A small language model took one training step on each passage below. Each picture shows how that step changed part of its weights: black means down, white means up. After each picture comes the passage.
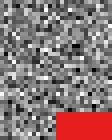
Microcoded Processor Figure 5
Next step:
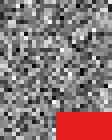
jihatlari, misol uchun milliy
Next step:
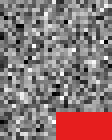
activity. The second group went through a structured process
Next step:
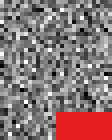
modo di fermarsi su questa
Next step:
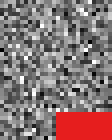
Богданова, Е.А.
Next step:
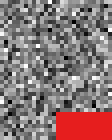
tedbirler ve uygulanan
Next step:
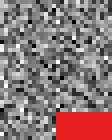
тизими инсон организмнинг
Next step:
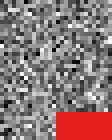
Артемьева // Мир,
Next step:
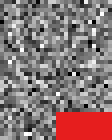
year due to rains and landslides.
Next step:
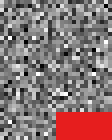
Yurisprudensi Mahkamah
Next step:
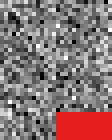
i rizici. Centralni
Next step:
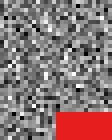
effectiveness. Institutional issues such as
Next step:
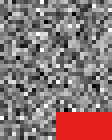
converter. Here one switch,
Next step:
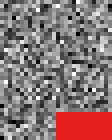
tendensiyalari, mavjud
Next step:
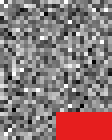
or documented result of the expertise is the
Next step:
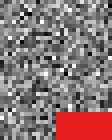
file. Stored in a DB
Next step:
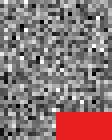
short episodic pulses that may
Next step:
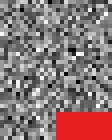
substansial tilshunoslikning
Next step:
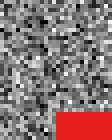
de complicat și necesită optimizare
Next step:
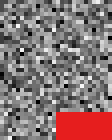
native phosphates of iron,
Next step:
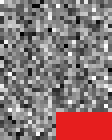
tashqi diqqat deb ataladi.
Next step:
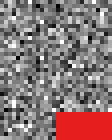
the results of the structural model test in Table 2,
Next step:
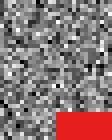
The information utilized by the transgenetic
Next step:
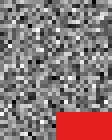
Fig. 2. The study would be conducted in two communities
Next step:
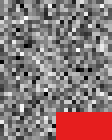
Hospital, Silchar
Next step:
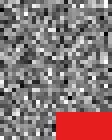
intérêts des travailleurs [!].
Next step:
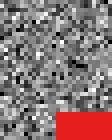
shaxs bo‘lib shakllana
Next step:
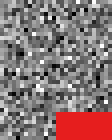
which have been predetermined by educational
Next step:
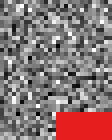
radicals and nitric oxide.
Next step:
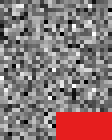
a los videojuegos en el
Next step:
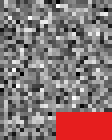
Open Search Foundation e.V.
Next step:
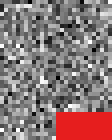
it was stated that cycling has positive effects
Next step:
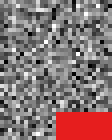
in UHC in the most effective way -
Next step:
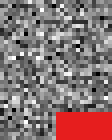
to the Fifth Assessment Report of
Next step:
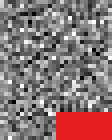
yarı deneysel olarak
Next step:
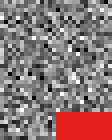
do mecanismo gerador de
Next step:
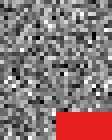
científicos-técnicos y
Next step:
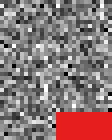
bugungi kunda biz uchun
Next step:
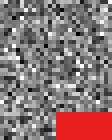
o/a participante tenha assinalado a
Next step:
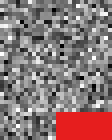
is the strongest predictor of successful treatment
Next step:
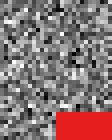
a project within researchers' scientific disciplines, but also
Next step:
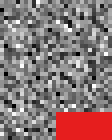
to students to help them develop effective study strategies and time management
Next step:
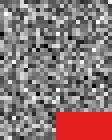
Zaxriddin Bobur Umarovich
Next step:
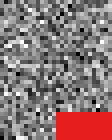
Beckman pH-meter
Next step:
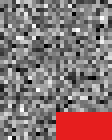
Editorial Urano. Ruíz
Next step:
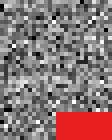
had recently gone through a massive
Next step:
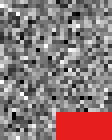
la erbicidul glifosat prin
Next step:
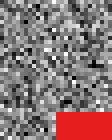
ANNOTATSIYA Maqolada
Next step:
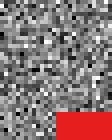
*paroxysmal nocturnal
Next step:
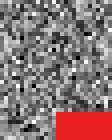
pendapat, dan persepsi
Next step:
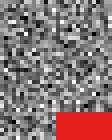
on the same mast), the resulting
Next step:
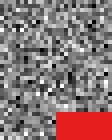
results of each hash value function. The test results and
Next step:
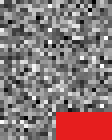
is Not the Full SpaceTime
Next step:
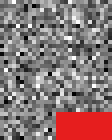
number of digital technologies as examples of developments using
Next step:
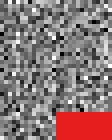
integrasi teknologi *Radio
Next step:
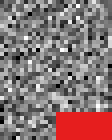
measured the x_F dependence of A_N
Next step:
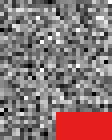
harakat faoliyatiga kiruvchi
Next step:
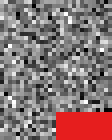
Source Sea level Tide gauge
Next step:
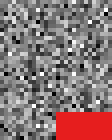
classes associated with ADRs [5].
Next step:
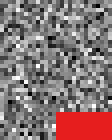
However, this band faintly appeared
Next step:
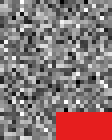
va badiiy-estetik qarashlari
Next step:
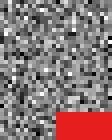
front, sociological and vocational research reveals
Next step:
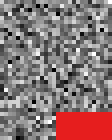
зміцнювала свої позиції
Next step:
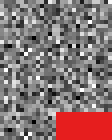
because of their impact on the economy as a
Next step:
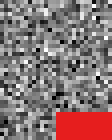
variations in elevations. Fractal analysis
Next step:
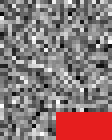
metrics and evaluating the data objects
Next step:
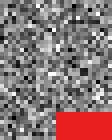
o‘ylab bosh qotiradigan,
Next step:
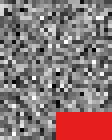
system of financial and economic security [monogr.].
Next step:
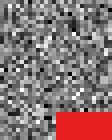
losses, necessitating the goal of this
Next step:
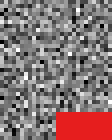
³ Косинова, Л.в.
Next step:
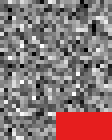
et al., 2013). Se destaca
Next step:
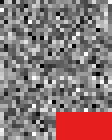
bilan yagona axborot
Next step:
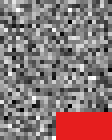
фактор Ф оказывает
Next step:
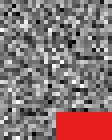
Parti déterminent toutes les activités
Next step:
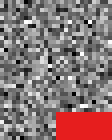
are organized in this structure. Gagne
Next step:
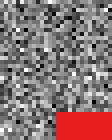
Mendeley and X identified as key
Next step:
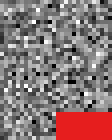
*Food Additives and
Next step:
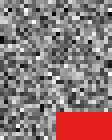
16,6 Для расчета
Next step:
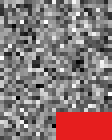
estudio por su potencial de cultivo
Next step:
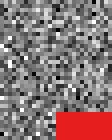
and deep learning neural networks [15], through
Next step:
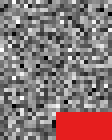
be made during actual conflicts, which provide an
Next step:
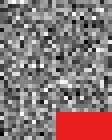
e Reis (2020), realizado com 30
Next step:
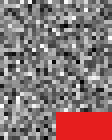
superpipelined allow for further performance improvement.
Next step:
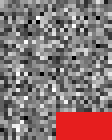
که در نمودار
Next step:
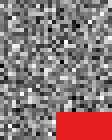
by the Indian government(2,3). It
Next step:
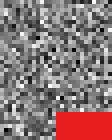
stubble burning, its impact on human
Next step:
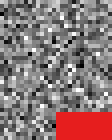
года вегетации) не
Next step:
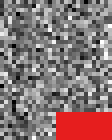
Italiani*. Bologna,
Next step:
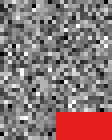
(2001), probable causes of
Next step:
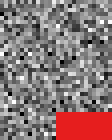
лекарственные растения.
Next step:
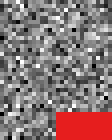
this report frames the discussions to come and
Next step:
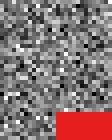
nos quais a existência toma forma
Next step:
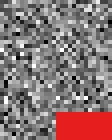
tip: The server has not much concern with what
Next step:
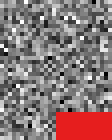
proximity of these mean values supports the
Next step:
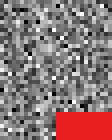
uskunalardan foydalanishning
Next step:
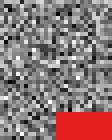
может быть физическим,
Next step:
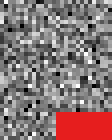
уровень правовой защиты
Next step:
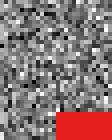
? Seperti diketahui
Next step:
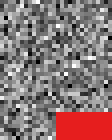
2.3.5 The application testing The
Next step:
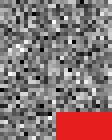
expressões utilizadas nas buscas no
